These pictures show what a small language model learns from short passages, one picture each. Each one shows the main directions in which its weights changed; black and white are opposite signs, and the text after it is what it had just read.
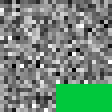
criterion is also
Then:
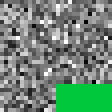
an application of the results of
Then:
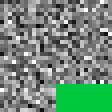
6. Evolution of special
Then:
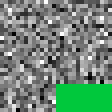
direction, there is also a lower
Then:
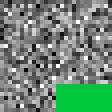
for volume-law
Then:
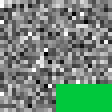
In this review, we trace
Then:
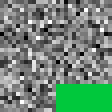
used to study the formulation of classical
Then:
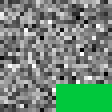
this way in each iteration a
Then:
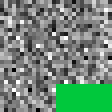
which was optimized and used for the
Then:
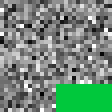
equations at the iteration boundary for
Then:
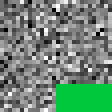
- \nabla^\qbar R_{i
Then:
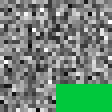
\emph{unsplit} if
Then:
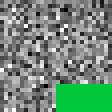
corresponding result for $k=3$ is
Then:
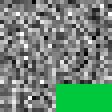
we have drawn from different
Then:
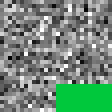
perspective. The second derivation
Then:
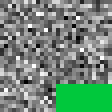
$Num_{\Delta t} =
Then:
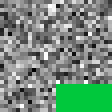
anisotropic porous
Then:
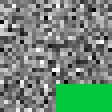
}\\ \small MR Subject
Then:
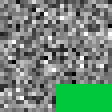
for ``clean'' objects
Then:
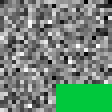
proposed a time-domain AN
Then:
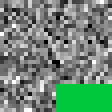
curves in 3-dimensional normal
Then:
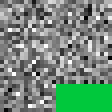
approach, implemented with the
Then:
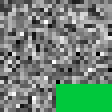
insulators (TI) are
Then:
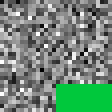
inverse problems for PDEs
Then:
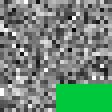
can be written as product of at
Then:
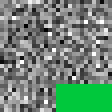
Lemma A.6, we show that
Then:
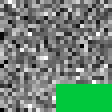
four hydrogen
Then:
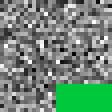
mini see-saw structure of
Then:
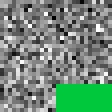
non-locality as a
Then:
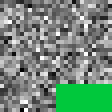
integer. However, statement
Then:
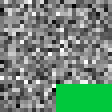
discrepancies comprise
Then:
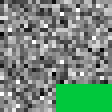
and discontinuous parts in
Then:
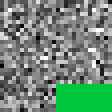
models in relation to a Jordan
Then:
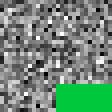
systems in the frequency domain,
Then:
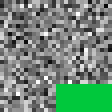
Since the compatibility condition
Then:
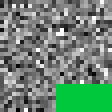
The scalar sector of the 123
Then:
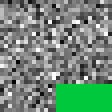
critical temperatures $T_{\rm
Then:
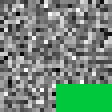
Wherever convenient I
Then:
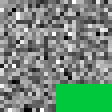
manner is established by
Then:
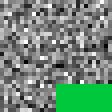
diffusion, subquadratic
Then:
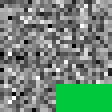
profile represents a single particle
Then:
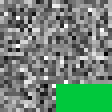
exist, which relie on
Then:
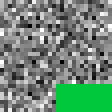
and (\ref{sp podm
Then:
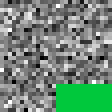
minor determinants of size
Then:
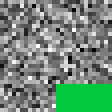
restrictions of the action
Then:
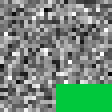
represented as: $$f(t)
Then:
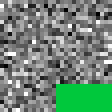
immediately gives that
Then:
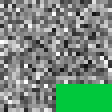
$G^\varphi$. Denote by
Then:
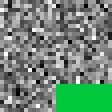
matrix elements are conjugate to
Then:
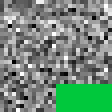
upon application of a range of
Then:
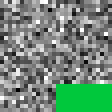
recombination balances
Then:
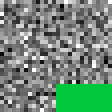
and densities was examined
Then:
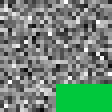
the stacked matrix, we
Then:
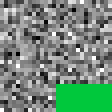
motion) is vacant.
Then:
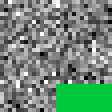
The same monitoring stack is
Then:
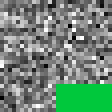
indicate a gradual rising
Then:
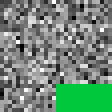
use Girsanov's transformation
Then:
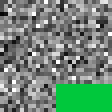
as that considered in Fig.9.
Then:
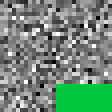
considering. For significant
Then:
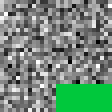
Transform. Spec.
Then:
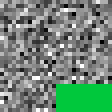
quantum Hall phases, which were
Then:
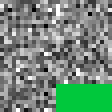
\infty$, then the decimal
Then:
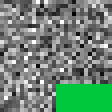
smooth $g$. \begin{lemma}
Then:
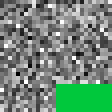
arranged in a random
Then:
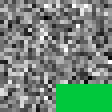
GHz) and observe
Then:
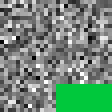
assumed. The equation systems of a
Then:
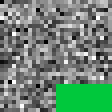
have not been through the E+A
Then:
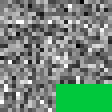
into the point $m+X$ in
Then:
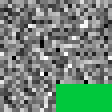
to a current source $I$ and
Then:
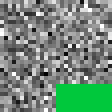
$\mathcal{L}$ for the first two
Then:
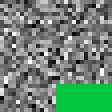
each of these examples the structure is
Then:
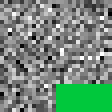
sense: Suppose a sequence
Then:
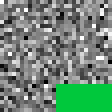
Sup. Pisa Sci.
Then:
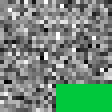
doubly excited states,
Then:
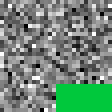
is an $S$-deformation
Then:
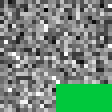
Koon Siang Gan for
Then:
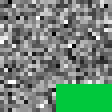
lowest measured temperature (usually
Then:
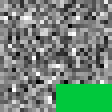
still order the elements of
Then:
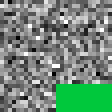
their amount of ISM
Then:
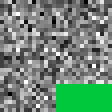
\end{equation} \noindent we
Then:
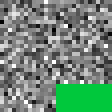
not defined then $mp$ is
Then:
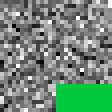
any $n$-variate exponential
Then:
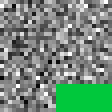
The matrix dissipation flux
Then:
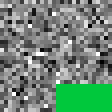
second direction to explore is the
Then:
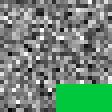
on this grid, reflections
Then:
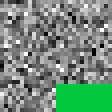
100 pc from the nearest
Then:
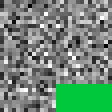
\] Expanding these equations
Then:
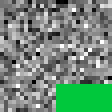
-\Delta \overline{u} \geq
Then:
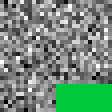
= \overline{\tau}_\varepsilon =
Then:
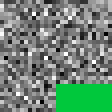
two state: (a)- If x is
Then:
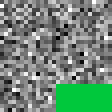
space of the present twistor
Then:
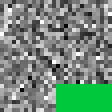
distributions. This is an important
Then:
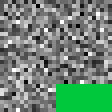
of them is obvious:
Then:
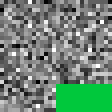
same limit as, if one takes
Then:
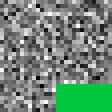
hypersurface type, there are
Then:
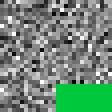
foreseen as important
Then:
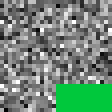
required in Assumption R
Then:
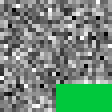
of a von Neumann
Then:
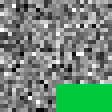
anticipation of those with different
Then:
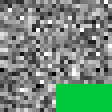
evolution of the observed structures have been
